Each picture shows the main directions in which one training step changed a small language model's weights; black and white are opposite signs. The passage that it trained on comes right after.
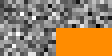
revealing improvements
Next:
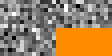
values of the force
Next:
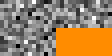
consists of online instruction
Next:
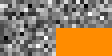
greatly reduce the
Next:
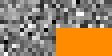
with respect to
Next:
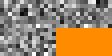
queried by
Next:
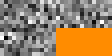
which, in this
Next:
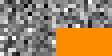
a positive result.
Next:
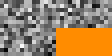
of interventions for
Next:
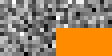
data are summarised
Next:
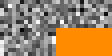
these two phases follows
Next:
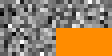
additional parameters control the
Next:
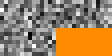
to 15% then
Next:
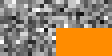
an astrophysics and
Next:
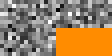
generalized class of signals
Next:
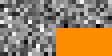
eggs are
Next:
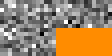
anisotropy in
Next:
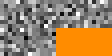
extractive sector.
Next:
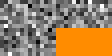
normalized RMSE
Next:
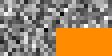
speeds to forces
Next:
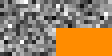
first year in
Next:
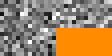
model Elastic constants
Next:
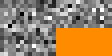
be obtained as
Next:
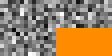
have a common feature
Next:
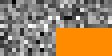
are symmetric with respect
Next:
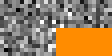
seedlings of
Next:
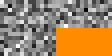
it's more likely
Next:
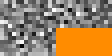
The new members have
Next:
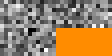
by using teacher
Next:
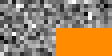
is explored based on
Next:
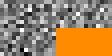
the world's largest
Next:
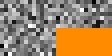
that correspond to
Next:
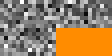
be very easy,
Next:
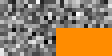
Biochemical characterization
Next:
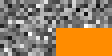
regarding what is
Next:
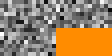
traditional computation in a
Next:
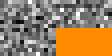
social impacts, increased
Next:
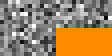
column is the number
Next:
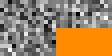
blends through
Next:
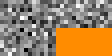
spectrogram of
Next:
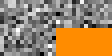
an antibiotic
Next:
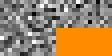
included to allow the
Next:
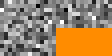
attempt to overcome
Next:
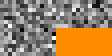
Results The services The
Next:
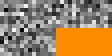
case emission from the
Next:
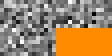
anxiety compared to
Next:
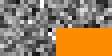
and technological constrains
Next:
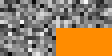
integration. The
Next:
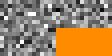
Abstract Fuzzy
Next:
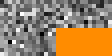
numerous fatalities
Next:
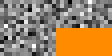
the quantitative content of
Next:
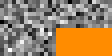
The results shown in
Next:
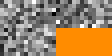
this section.
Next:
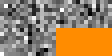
that his father
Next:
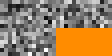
vectors by averaging
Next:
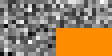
the stress field and
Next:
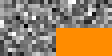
and twice
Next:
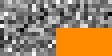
bound states, indicating
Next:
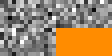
detailed investigation could be
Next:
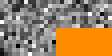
minority population is
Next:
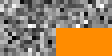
in Computer
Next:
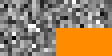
is that of
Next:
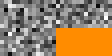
radiation for the massive
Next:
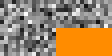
dashed, ]
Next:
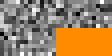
and extraordinary
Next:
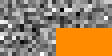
The observed behavior in
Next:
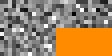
operations do not require
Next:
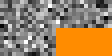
strains. The
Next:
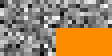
membrane tension
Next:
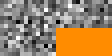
though it does need
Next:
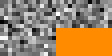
The various parameters according
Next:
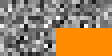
algorithms with an explicit
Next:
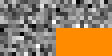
with the accurate solution
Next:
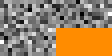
the baseline, identifying
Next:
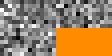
\eeq on the
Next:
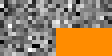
into three categories:
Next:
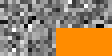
Nature Of
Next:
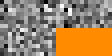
like the asymmetric
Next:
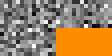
antibiotics that
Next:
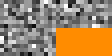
of the entropy associated
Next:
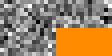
pose for the
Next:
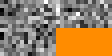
as well? Let
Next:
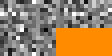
full topology of
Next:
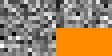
Road Development
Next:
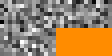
irrigation system inside the
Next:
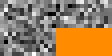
moves in a
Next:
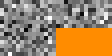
antisymmetric subset of
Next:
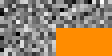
various applications on a
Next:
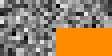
excitations such as
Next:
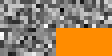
techniques in teaching,
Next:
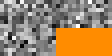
a function of
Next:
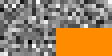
be reasonable that the
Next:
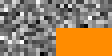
assume that this process
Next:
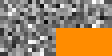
that several types of
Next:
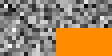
us that they give
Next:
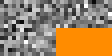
the sustainable management.
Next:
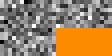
tau neutrino flux
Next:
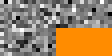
density enhancement was detected
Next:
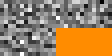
the first detection of
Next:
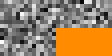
clinical and pathological
